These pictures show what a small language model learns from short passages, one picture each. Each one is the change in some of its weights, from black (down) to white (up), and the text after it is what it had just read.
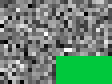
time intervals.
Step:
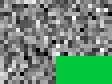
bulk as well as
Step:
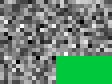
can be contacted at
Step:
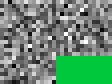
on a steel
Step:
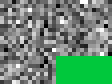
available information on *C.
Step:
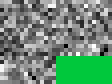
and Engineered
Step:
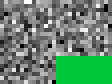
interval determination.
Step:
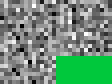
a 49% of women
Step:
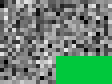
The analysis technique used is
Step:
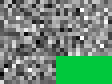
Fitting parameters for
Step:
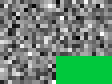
two meanings, the first
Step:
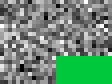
indication of the importance
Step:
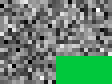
has published more
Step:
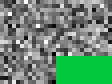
public services, or environmental
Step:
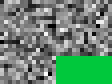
former being greater
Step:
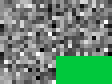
ecological quality of these
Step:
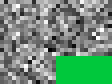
from underlying data
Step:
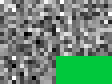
Importance of
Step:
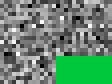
one can clearly see
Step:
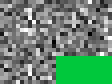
are captured while
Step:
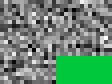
energy source⁴.
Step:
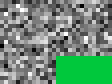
in another. All
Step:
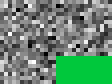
amount of high CCT
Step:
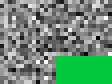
of this study is to find
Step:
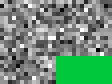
of observation data and
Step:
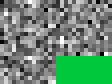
agree with the static
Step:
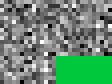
increasingly demanding needs for
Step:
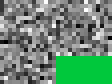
needed and take
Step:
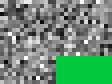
use of resources in a
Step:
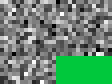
The increased issuance of
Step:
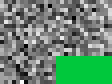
as commercially available software
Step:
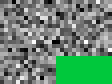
and implicit structure
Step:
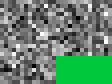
3 families reported
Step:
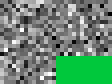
using the IFOC
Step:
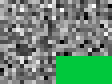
yield better latency
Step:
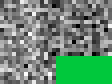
. The Internet
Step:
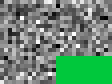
refers directly to our
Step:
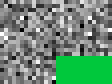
of ethical approval
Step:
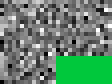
in the propagation
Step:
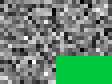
Toffler had even
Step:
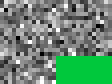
for assessing music
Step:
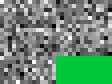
the output impedance
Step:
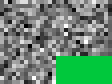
on SNS is
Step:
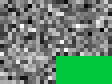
or appears.
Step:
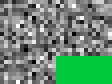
while visiting a
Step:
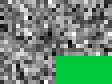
precluding a
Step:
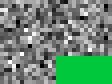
ADB over a
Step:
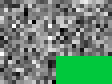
with minimal time and
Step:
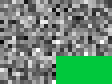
therefore, the output
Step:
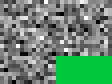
residents. particularly
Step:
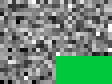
and oil companies
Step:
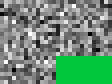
sample of the study. The
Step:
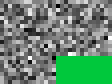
adverse reaction,
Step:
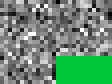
study are available from the
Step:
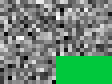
the conventional type of
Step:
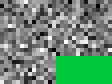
has received funding
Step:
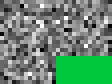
degrees, it
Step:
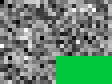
VRP is classified
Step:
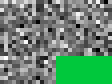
We also say that
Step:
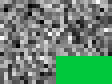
the probability that people could
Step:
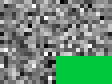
conflicts of interest in
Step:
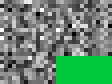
increase their capacity to solve
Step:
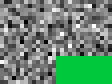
the victims
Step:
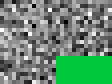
eosin and then
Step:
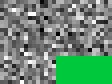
seizure protection and
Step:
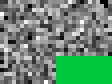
uterus that
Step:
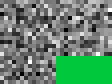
drug discovery and
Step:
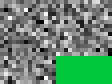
to highlight that an
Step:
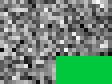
theory. They aim
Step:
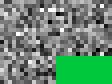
rapid for the
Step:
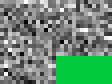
resources. It is hard
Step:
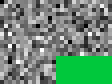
criminal law,
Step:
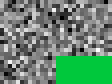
so that it stays
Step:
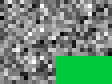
while remaining accessible and
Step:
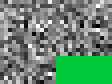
the t-test to
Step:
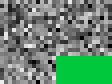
special quality considerations
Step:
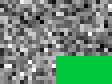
have common interests and common
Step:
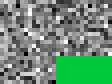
of mandalate
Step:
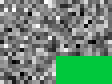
Table 1 Balancing
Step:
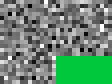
habitats for
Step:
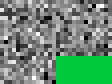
analyzed frequency and
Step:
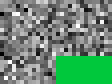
still a debate
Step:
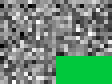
in order to preserve
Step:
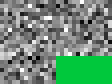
has been delivered
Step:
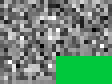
by a facilitator
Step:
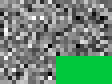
estimated exposure was
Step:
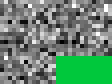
and implementing human resource
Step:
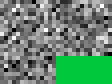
mechanization of production led
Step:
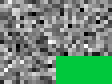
passive acoustic
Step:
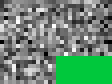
transformed into a
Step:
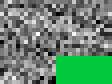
conceptual framework for
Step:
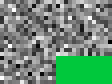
of tolerance
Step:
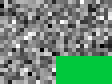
was collected from the
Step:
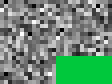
in Ankara
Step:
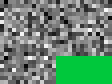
barbell is the
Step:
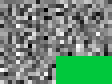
be influenced by
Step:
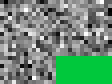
of these phrases
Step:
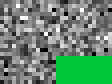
scraping tool by
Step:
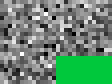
of the work done in
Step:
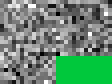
panel of school children
